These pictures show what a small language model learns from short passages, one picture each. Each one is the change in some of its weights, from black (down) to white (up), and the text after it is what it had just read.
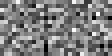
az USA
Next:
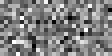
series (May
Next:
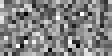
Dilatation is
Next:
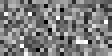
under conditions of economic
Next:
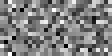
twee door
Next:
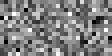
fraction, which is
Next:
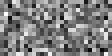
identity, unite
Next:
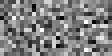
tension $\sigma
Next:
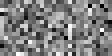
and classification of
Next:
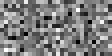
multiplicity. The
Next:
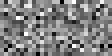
\eea \no
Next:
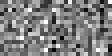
Probleme auf.
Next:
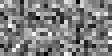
x \text{ }
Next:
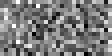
to studying a system
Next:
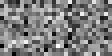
Doc. Dr
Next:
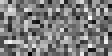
searches all possible
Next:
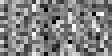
И будем
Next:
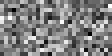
exaltar al
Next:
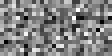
& Lin,
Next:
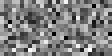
but still finite
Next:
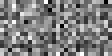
police and the public
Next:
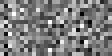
constitutive properties in the
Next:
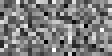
to the author's
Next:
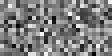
that $$a *
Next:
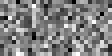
ва аудит,
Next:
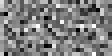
modular vector field for
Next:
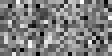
completing the proof of
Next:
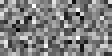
Hans J.
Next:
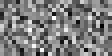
elliptic problems
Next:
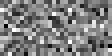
s bazara v
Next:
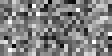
University Press. -
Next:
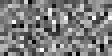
in Electrical
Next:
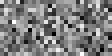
respectively while for metal
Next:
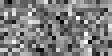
several reasons:
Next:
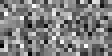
mining techniques to
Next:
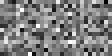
positive last component.
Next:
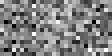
depth. The
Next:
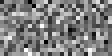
the coarse
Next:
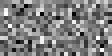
yuridik va
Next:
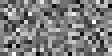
has the potential for many
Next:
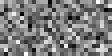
structures in the context
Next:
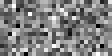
is pure of dimension
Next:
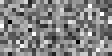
indicate a significant negative
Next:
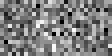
process in $\Omega$.
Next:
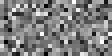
members and one
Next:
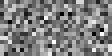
spoke, the
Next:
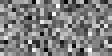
o modo pelo
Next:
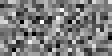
away from the
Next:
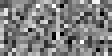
soil resistant
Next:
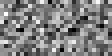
il place les
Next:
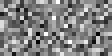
of $d$ the
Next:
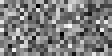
the level of participation
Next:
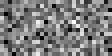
different design and levels of
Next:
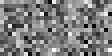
ERT to
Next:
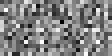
H$ be a finite
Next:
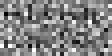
biológico não
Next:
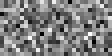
from the other by a
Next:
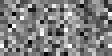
participación de
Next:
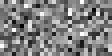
\leq B$
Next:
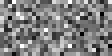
A proof of this result
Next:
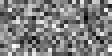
if the slice
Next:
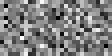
trail, also
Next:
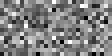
with $w\in
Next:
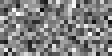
step in the safe
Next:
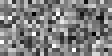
{\small Departamento
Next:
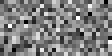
captive born
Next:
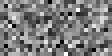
legs position.
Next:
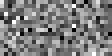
groupes de classement
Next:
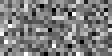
point that enters an
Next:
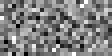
g, \nabla)$
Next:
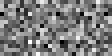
of its surface and are
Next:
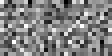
UMPA --
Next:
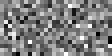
markers of
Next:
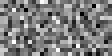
of Aden on this
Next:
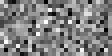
approaches is compared.
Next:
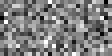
noted above, data
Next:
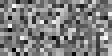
release of
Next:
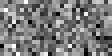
of these insects
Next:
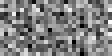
implement, manage,
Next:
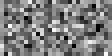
GIC, namely
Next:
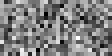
we only utilized
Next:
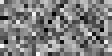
we derive the
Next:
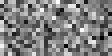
Difference (%)
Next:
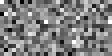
the limit as $\epsilon
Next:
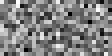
order less than or
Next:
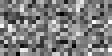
ethanol, and
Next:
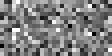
creative and at the
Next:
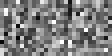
of Fishery
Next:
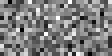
Now assume that
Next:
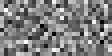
is the identity
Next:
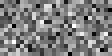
them. A few
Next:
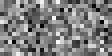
by an appropriate
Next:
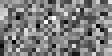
is called a Tate
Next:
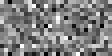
As one can easily
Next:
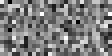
sizes and
